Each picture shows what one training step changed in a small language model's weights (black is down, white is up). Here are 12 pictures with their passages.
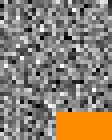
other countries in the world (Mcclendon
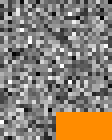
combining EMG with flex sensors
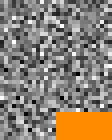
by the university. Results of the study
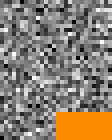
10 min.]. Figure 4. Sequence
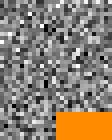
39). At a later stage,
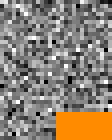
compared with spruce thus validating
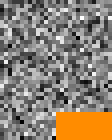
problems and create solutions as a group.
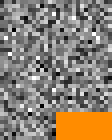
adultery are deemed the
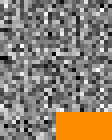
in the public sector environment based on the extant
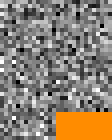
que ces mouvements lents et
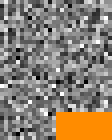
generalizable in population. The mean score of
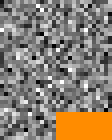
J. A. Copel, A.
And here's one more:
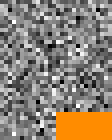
Perennial rhizomatous
